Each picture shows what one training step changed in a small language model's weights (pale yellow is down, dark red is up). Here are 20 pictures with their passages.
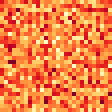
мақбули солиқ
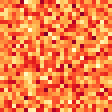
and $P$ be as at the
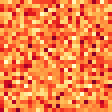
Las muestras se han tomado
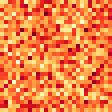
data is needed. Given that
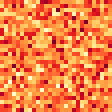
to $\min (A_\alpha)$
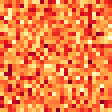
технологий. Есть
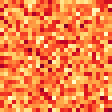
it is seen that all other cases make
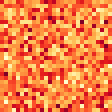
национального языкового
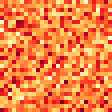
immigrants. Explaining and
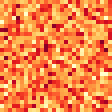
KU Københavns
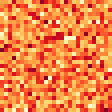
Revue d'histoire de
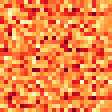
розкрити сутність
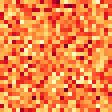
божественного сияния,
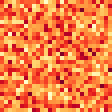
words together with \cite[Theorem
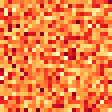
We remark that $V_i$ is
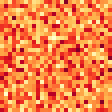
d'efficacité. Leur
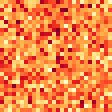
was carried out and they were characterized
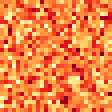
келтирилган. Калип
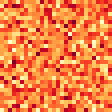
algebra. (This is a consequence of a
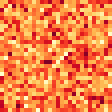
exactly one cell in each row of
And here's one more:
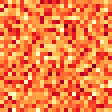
$X^2$ when there is a
